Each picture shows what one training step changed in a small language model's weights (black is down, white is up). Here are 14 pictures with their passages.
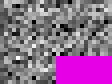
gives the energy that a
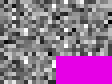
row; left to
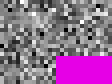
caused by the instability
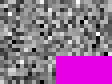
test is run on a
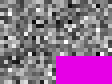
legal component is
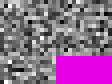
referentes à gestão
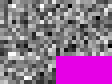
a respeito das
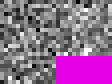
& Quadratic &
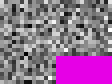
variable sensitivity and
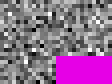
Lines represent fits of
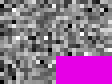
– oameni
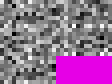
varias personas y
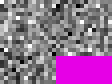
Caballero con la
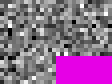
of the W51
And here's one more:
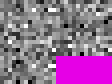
is clear that this corrected
